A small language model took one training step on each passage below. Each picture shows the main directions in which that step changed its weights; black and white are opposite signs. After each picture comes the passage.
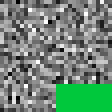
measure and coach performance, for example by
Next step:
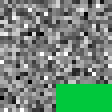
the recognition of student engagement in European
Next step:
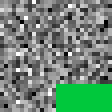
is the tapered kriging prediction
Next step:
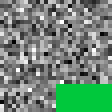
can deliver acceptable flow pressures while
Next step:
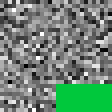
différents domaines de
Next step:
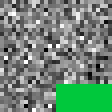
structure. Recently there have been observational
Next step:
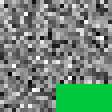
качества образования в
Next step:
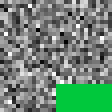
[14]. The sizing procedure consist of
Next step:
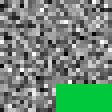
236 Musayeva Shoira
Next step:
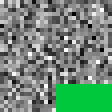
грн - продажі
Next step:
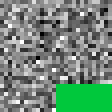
iloji boricha aniq va
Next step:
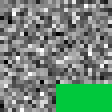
- E. Platner, *Bes
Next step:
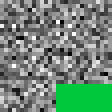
information contained in those modalities. We
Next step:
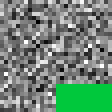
similares de afectividad,
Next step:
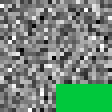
} \label{illustrate}
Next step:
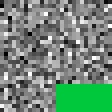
Superposition Principle level may be
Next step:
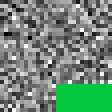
$\bQ_\perp \simeq
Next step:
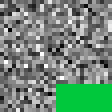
to better spreading power, formation of more
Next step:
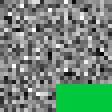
It is clear that by increasing the energy
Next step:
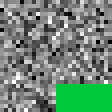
Silva¹ RESUMO:
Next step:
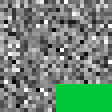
operative analgesia, chronic
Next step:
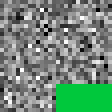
trade-off between how aggressively
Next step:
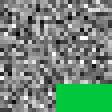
masses of the heavy quark. In
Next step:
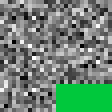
junctions on the same chip was
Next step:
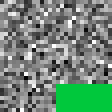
Putting CLIL into
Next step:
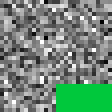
mel spectrogram construction, we used a
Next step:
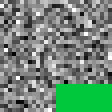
$\partial \mathbb{A}$. Then,
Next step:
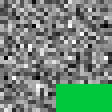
Knowledge, High School
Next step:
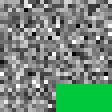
developed regression model and 3D graphic
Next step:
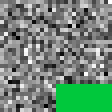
supplement: SM.tex ---
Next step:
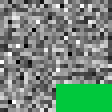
which forms an anti-coincident measurement
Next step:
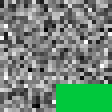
units or tokens have to be
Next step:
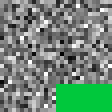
بشير (ت
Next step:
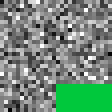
This was subsequently followed by the production of
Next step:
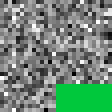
paytda, bu qobiliyat
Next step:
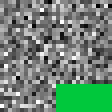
érzelmi hurok
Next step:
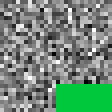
from $\hat{H}_V$ and
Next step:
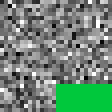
and of the coupling constants that appear in
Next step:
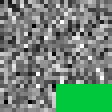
calculated transit time in the MUTC
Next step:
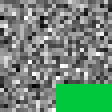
/pataka/ (sequencing motion
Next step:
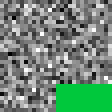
started. Batuk heats the
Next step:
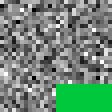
to prevent atelectasis and
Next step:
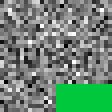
first-hand experience and work more effectively on
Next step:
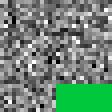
samarali ta'minlashdan
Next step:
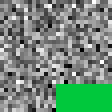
\ee The Bianchi identities for
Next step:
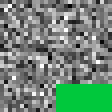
return to them later. To set the stage
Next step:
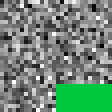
This study adopted the mechanical mixing and
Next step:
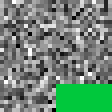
voorbeeld hiervan is
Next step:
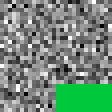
have oscillations of the amplitude in Co.
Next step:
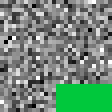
direction, a fiber right angle direction, a
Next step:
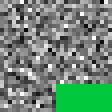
of the Tsallis' statistical
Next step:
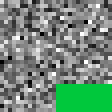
и влажности. При
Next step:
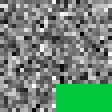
\frac{\partial^2 w}{\partial
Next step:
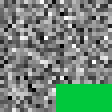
one MPI task per node, we
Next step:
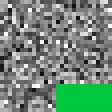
from anoxia and this prevents the
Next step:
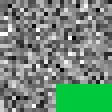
Kim et al, *The
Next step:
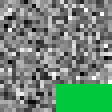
the stem discs with the
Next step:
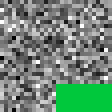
the WebTRAGIS and
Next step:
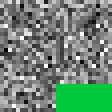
preparations used were Human Insulin
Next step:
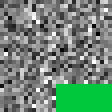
permite una mejora significativa de la
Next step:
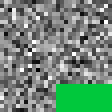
a consistent truncation of the
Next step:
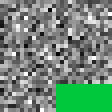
la caractérisation physique de
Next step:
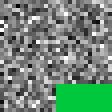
și completarea unor acte
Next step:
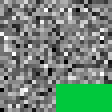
a fully renatured double
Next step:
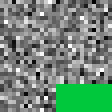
zone corresponding to the alkyl
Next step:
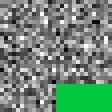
soni 134,7ming kishi
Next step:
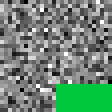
providing useful information to public health officials
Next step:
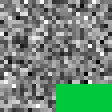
natureza quantitativa. A
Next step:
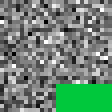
energy of 11KeV as shown in
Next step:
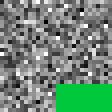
digitais na formação docente**.
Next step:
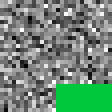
majority thought that nutrition specific
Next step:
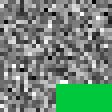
afternoon 'pm' is used.
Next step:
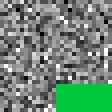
of them it is necessary to use special methods
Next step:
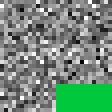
Vietnamese" at Ho
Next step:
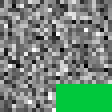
The quantitative data obtained from the sampled
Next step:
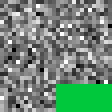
su papel en el cuidado de
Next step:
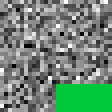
of the underlying query intent.
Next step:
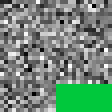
become Abon. This research shows that the
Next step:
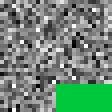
has been observed for high-composition
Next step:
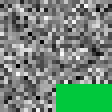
of dietary palm kernel meal
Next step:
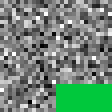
anthropology and human geography,
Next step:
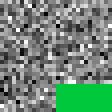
lowest GWP. Norway
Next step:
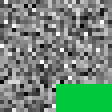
monitored for temperature, CO₂ concentration
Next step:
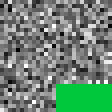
higher than second order approximations, it is
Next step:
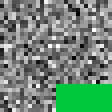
metric and gauge variables (see
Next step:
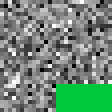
atingidos (Portaria
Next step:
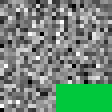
Georgian society. For this purpose,
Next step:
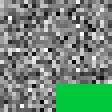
creating a database of technical images of known
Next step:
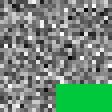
branches, and weigh the results
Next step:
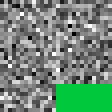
fluctuations during the inflationary phase, the
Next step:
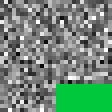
the optional stage because of series of
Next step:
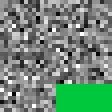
group of adults with a range of physical
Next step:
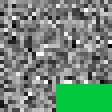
(for the heat), i.e.
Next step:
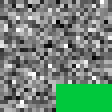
The sizing and placement of the
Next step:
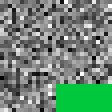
from Philosophy, Economics and
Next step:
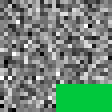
± 5.56), while the blue
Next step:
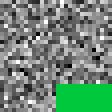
tends to increase the strength of the
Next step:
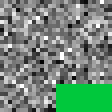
anthropic principle (AP) has
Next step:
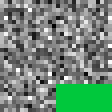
examination determining the other variables, or
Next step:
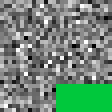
implement an individual approach, have certain
